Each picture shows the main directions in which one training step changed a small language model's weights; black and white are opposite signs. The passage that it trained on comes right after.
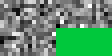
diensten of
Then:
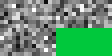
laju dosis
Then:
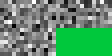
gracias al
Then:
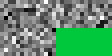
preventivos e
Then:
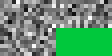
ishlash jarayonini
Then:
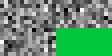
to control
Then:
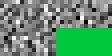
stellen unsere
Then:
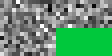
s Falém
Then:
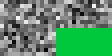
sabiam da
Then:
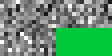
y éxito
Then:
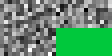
Problemas à
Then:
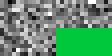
је под
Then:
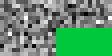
ve alan
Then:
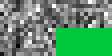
в нашем
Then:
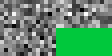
político ao
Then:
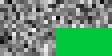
sono parte della
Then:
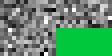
: Conception
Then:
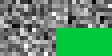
de la política
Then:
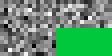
os princípios
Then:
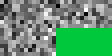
— порция
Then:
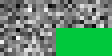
The authors
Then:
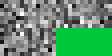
um planejamento
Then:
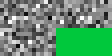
bolalarni oq
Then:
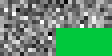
Quando a
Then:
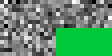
систем, в
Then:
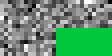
cada agente del
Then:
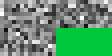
yer alan
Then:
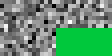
у розробку
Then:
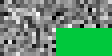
cama teh
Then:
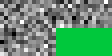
серы в
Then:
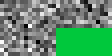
família para que
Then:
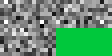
yang mereka
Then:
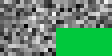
Cui W.
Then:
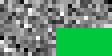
dengan Fitur
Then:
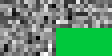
and hence the
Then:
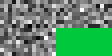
E, de
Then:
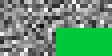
by CC
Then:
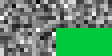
la educación y
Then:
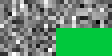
dat men in die
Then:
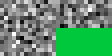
amalga oshirishdan
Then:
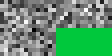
using neural
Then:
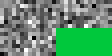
que es más bien
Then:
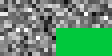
4 kode
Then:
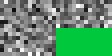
Bular va
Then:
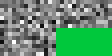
De Giorgi
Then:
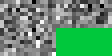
tanto física
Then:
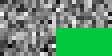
sollen sich
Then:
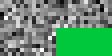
product quality
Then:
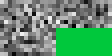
de assuntos
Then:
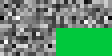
con diferentes instituciones
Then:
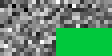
rechi /
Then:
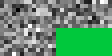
aml im
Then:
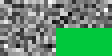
of working
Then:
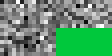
vielleicht so
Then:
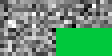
até o presente
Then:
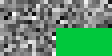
texto "A
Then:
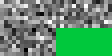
á Argel y
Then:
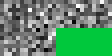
se pasó á
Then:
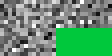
não pode ser
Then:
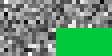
dalam konteks
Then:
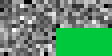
Tidak ada
